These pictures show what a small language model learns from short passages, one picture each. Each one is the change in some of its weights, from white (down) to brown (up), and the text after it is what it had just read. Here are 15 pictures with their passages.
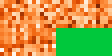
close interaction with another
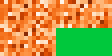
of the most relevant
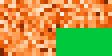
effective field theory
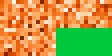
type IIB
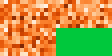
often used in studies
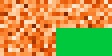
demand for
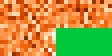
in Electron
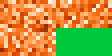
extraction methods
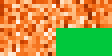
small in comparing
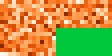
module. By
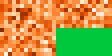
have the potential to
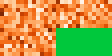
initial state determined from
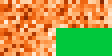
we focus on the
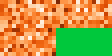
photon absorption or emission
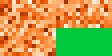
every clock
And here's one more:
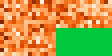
programming makes
